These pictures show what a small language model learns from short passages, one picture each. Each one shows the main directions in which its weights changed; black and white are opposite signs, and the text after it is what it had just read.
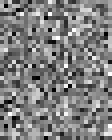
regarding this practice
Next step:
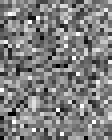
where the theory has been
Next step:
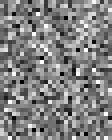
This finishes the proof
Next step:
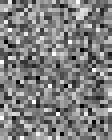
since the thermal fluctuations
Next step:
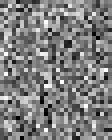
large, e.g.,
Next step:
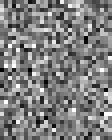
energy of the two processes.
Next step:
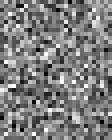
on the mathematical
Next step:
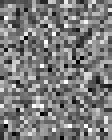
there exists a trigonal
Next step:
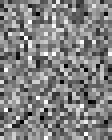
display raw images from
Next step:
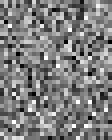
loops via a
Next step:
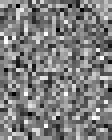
example. To this end,
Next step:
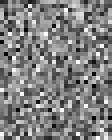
we show that the starting
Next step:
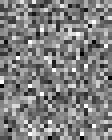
model is built using
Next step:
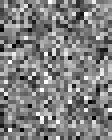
a particular format, and
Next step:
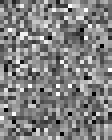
equals the original structure on
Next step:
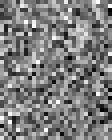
at least for the stations
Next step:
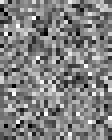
computes the exact number of
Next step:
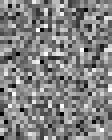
path integral (and the quantum
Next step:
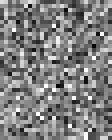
we aim to solve
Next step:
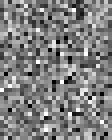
in relation to their potential
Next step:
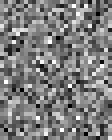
with Newton's constant
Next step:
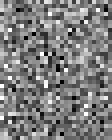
symmetry, under which the
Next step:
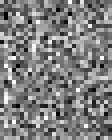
theory. I use this
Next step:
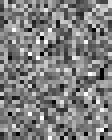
the hopping integral representing
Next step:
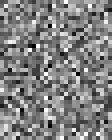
where clients do not
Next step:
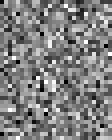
(moving one vertex per
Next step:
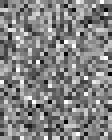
Finally, in Section
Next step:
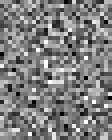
k\cdot x} \,
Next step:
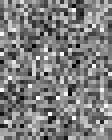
in the absence of
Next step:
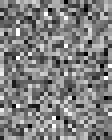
integers summing to
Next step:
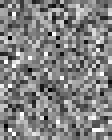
cone between the source and the
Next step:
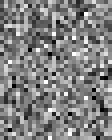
actually our $\ln
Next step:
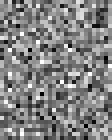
that it amounts to
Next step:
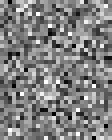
particle:\\ a) In
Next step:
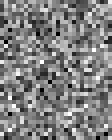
the ratios defined
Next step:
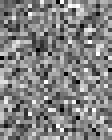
is defined as in Eq.
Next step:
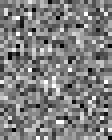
bunch crossing.
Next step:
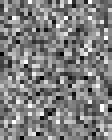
measured foliations on
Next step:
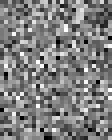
for further refinement.
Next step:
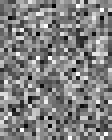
that are granular and
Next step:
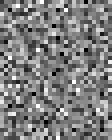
gbba, the
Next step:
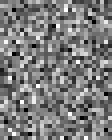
Color-scale plot
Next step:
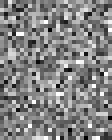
this region the operator is a
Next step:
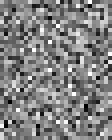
and redundant points
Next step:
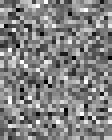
+ \hat{\lambda}
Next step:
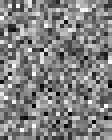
affine geometry and the associated
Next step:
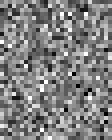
characteristic function of a twisted
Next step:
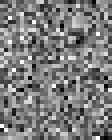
does not readily account for
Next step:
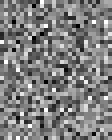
"Representing and
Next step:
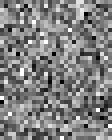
an appropriate tool for
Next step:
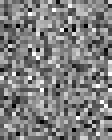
has also been worked out
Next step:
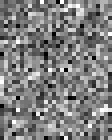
is a compact connected set
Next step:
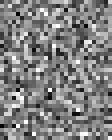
a player's
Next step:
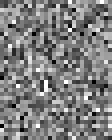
Fundamental matrix distributed
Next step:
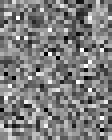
by \cite[Theorem
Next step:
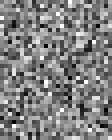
ramification profile
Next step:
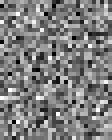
matroids. Our
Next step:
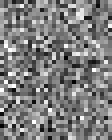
as in the proof of
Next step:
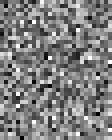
and have coordinate complements
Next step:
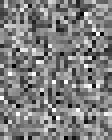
a linear relationship with
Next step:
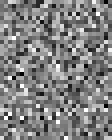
f^m$ on
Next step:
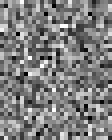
prescribed strain level
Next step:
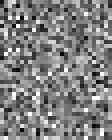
library &
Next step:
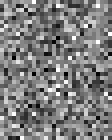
depends on the magnetic field in
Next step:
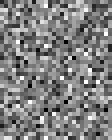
identical unit cells
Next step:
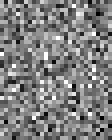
with no per-problem
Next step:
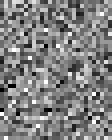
of the $Y$
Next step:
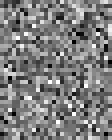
$K$, the equation
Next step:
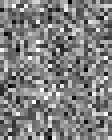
rule out the important and
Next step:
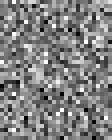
emphasis on their
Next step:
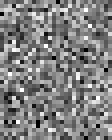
system. \newblock In
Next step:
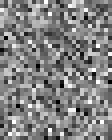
solving the gap equation
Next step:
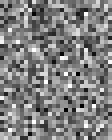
posteriori analysis).
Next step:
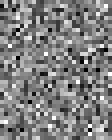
resolution spectra were obtained with
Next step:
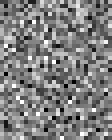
and there are two resonant
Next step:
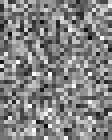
the data and the fit,
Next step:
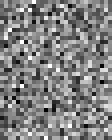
scattering data, since this is
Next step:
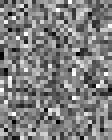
on $p$, the dimension
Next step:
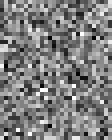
the MLE of model
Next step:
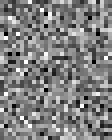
be stopping times given by
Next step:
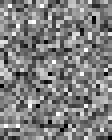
symmetric bilinear form
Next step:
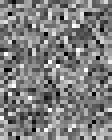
given by the following infinite
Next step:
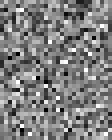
both irrelevant;
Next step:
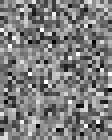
analysis of optimal control strategies
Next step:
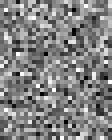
also yet to come
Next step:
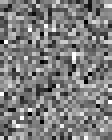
Math. Phys.} {\bf
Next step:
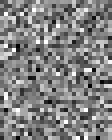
1) it is shown that
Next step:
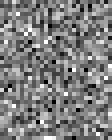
$$ and it remains to
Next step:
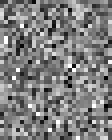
sign we use the first derivative
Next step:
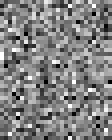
When $X$ is a
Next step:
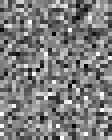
through two independent angles,
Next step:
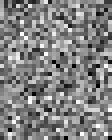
of polymer quantization
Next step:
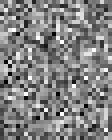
plasma, which is
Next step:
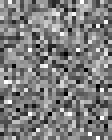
mesoscopic measures
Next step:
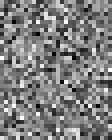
explanation can be provided
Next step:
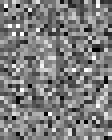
be viewed as a
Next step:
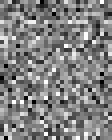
12$. Errors in
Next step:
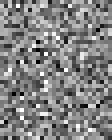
extended fermionic
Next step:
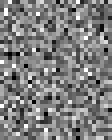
i.e. if the
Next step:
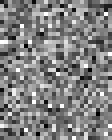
field dependence due to the
